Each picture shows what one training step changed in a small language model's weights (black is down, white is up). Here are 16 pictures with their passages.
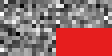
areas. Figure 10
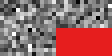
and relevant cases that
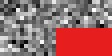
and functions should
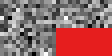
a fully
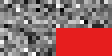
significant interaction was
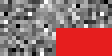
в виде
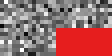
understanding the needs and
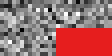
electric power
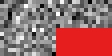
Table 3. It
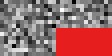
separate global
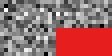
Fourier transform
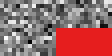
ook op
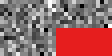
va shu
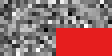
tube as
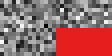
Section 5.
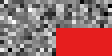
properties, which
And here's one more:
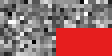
covered with
